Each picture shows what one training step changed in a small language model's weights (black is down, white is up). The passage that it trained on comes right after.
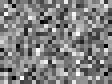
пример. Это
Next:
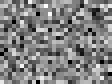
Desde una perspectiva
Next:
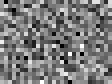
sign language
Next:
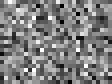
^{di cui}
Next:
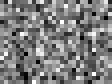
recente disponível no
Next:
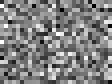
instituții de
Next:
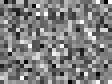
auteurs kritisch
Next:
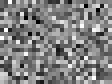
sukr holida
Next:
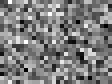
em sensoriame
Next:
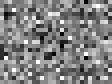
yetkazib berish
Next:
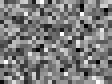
chiqishga yoʻl
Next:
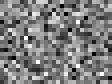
bo'lmasligi mumkin.
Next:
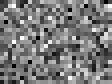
trabalhos por não
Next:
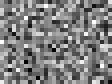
жай салыу
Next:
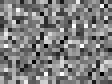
em Arquitetura e
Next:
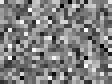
des « îlots
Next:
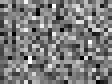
hay ciertas cosas
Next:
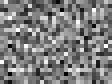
музейи каби
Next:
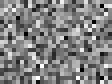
в большинстве
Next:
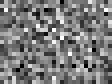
della letteratura
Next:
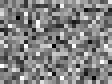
проявлением не
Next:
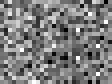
qoyadilar va uning
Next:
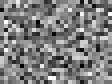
з іншими мовами
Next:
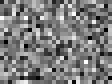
seksual, tidak
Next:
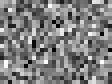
Disponível em
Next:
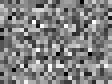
значна частина
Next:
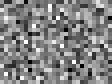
نقش کاربران
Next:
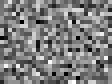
ancak "aklın
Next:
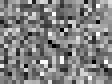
los símbolos
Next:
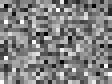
zumda elektron
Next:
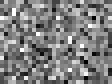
tidak hubungan
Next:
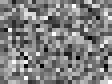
Como resultado, a
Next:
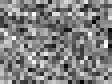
y el control de la
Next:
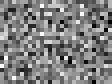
un text relativ lung
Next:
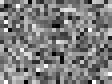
torunu Hz.
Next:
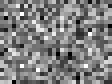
Debocha Alisher
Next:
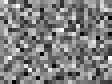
in die Plattform,
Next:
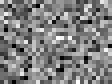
etmenin bir yolu
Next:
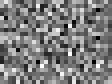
orang yang tidak
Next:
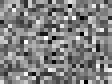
в будущем.
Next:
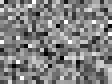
maneira rastreados
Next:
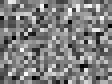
negativos de esos
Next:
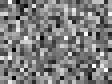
em Design,
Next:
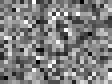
qual ressaltou que
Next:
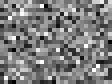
bosqich; g-
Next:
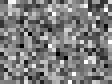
que por naturaleza el
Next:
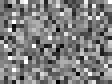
yang diambil dari
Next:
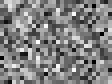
la despiadada
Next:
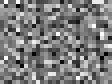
FDLINK Das
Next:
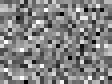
А.И. Буров
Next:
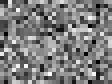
não poder usar para
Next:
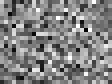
ettirayotgan bir
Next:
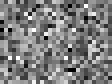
από τις
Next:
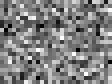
específicos de los
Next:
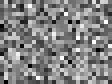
Espinoza, M.
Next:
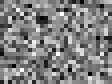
large skin or
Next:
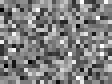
back pain,
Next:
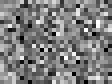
главный научный
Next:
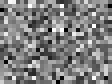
un effet notable
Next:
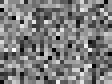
Peter Paul
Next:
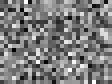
en main et plus
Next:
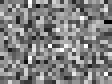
имеет важное
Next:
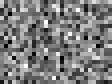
jarayonida davomiylikni
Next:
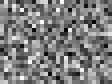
tibbiyotda —
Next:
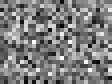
y traviesa,
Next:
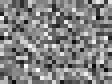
moments of his
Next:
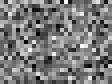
argumentaire va se
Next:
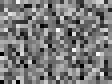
nomzodi, professor
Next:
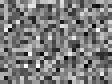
den Lehrern auf die
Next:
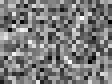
seni tenzih
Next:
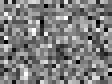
sechsmal mehr
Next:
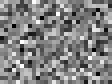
zich yopishadigan
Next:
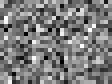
tillarining qudratini
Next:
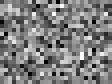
como un tercero
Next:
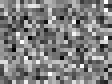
tako izraženu
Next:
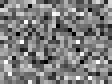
foi explicitado
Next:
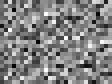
mayor parte de las
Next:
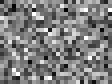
dem Modell das
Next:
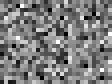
triangular en la
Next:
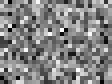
alohida qaralgan
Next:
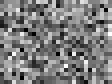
para representar uma
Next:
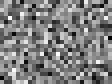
активности это
